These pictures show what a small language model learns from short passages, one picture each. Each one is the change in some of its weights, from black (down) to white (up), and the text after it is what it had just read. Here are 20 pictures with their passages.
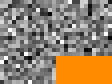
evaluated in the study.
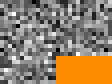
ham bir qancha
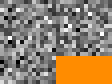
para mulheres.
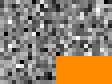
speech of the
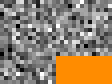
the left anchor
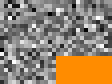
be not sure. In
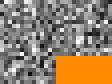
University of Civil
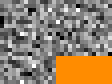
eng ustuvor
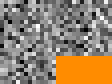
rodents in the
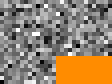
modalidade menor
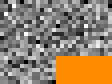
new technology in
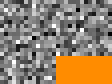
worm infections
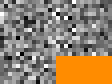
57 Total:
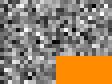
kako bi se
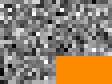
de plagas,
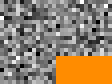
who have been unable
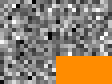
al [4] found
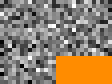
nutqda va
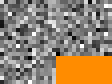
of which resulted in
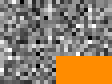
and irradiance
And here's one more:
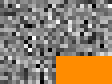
relacionados àquele
